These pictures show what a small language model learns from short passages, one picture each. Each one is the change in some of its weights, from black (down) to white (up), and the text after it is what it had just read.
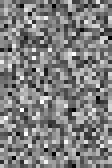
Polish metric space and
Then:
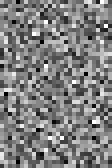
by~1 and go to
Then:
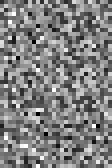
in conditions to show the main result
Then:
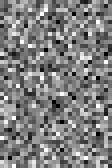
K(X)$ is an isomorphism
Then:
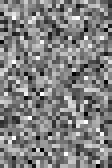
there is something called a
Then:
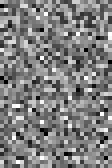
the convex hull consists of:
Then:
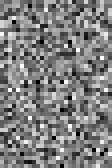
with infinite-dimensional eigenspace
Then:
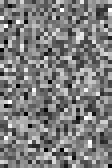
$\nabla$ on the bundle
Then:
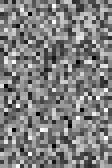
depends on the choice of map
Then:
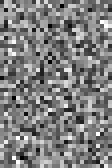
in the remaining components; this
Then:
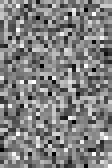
associative in general, but it
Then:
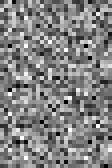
or even equally good,
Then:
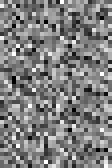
\qquad\qquad x\to
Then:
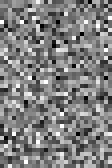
Leeds, UK.}
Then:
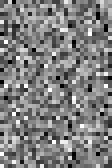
belong to $U(\mathbb
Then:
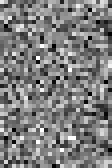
equicontinuous at
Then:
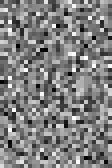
{C}arlo: when
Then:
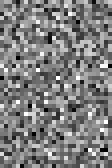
subgroups of finite index) is
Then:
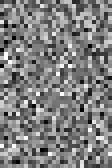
satisfying \eqref{15}. If
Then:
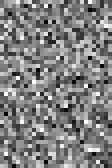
Thus, such a numerical vector can
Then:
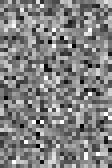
is a $\lam$ with
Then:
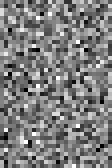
Abstract} \\ Let
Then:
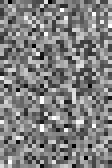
the curve $C$, if rational
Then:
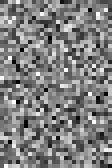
decay condition and allow for other
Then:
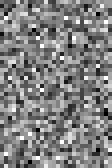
is plausible that some of
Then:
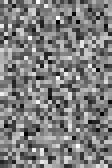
construction are given in Figures
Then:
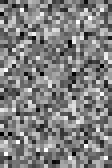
there is some finite $k$
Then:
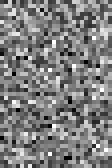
a rational polynomial with all irreducible
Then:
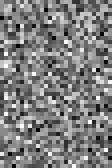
game was independently proposed by
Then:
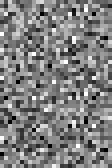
most general results on this problem were
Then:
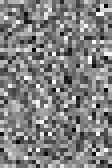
zero, we obtain $$\int\!\!
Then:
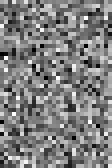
or not a proposed move is
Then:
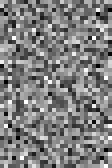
enhancements of the
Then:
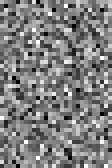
origin into its Jordan normal
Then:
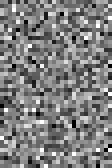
a mutually Latin
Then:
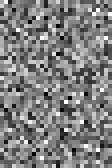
a tropical surface. A
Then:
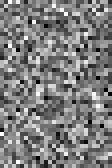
SDEs, reflected
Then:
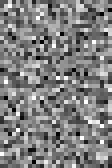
paper we adopt the
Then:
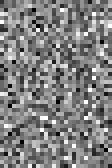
for large $n$, we have
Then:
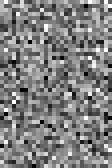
be used to detect
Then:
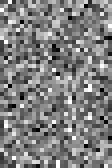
if $p$ is a prime
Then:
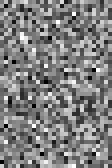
also describes the possible values for
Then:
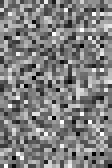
of ellipses, we assume
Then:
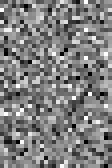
there exists $x_V
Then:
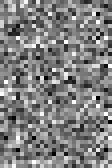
governing equation is the
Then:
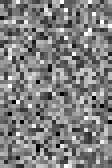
then $\al=0$, and
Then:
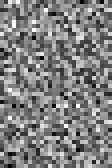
the proof of Theorem 2 is
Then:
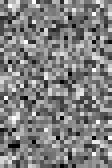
that since all of the paths
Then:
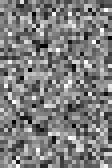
unordered set of vertices of
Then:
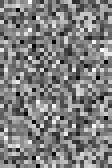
equation, we must express
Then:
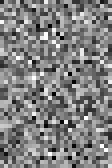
$t$. A cut is
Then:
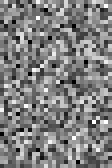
splitting schemes. The
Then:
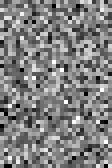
it is Lipschitz continuous on this
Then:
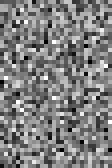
disjoint sum of $X$ and
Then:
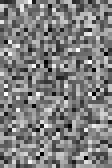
coefficients of expansion in a power series
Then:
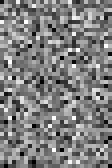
$Q^{\alpha}$ is the
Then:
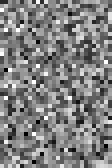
for the classical methods of embedding
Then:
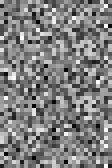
will be called its {\it canonical
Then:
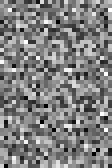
that the pull-back by
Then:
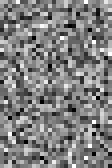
rooted tree $T$, we
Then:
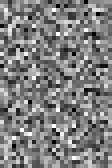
c\,\edkp \nonumber
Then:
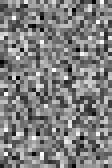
to see how zeros of the its
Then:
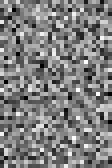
edge-ends used by that
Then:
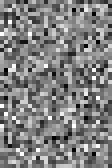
be noted that this equation only
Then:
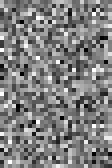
both sides, we get
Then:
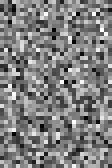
a too small value can lead
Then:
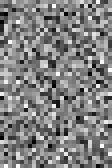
of Theorem \ref{main}.
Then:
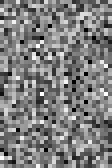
$x^v$ and
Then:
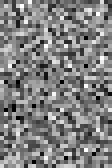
main objective of this paper is
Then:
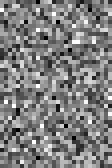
version of an AKSZ
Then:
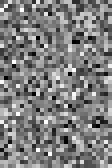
Let $X$ be an affine
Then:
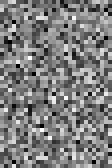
equation\sep periodic solution\sep
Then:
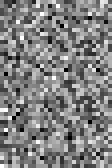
was based on multiplying the
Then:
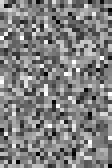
Let $\mathcal{C}$ be
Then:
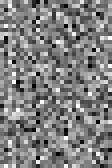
by equation (2.4),
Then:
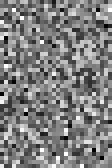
by the regulation of this
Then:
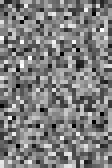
use of the corresponding explicit formulae
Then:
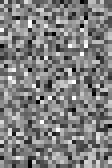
in different depths,
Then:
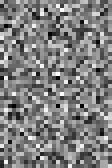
i/\sigma}$. {\it Now
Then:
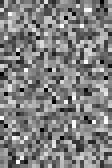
of strong stability preserving
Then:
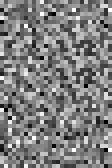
the physicaly sound assumption
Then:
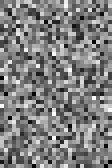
vectors of the same length, we
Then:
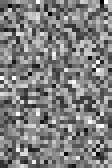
simulation \State
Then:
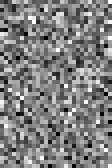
Clearly $F\cap
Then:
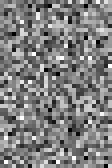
$\Ld$ acts trivially
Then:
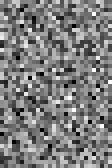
both Gaussian and Markovian).
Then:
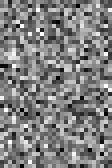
is due to Dernek
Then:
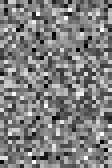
the Pochammer's polynomials
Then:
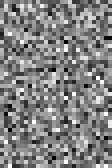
result in Corollary 3.6 may
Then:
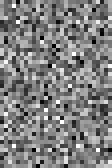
closed by replacement. It
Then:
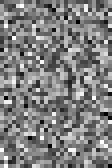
is trivially true from the commutative
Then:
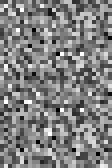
characterize the weight sequences which
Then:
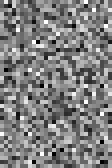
the adversarial
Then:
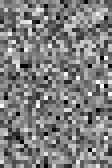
s})$ solutions (see also
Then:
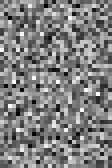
sequence is still not a cycle
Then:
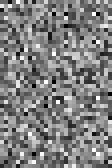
example of the (marked)
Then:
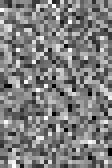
\vec y \right) =
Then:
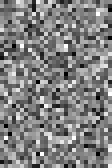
and invariant under translations and
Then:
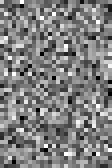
and storing the results.
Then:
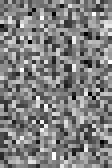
be a positive integer, let
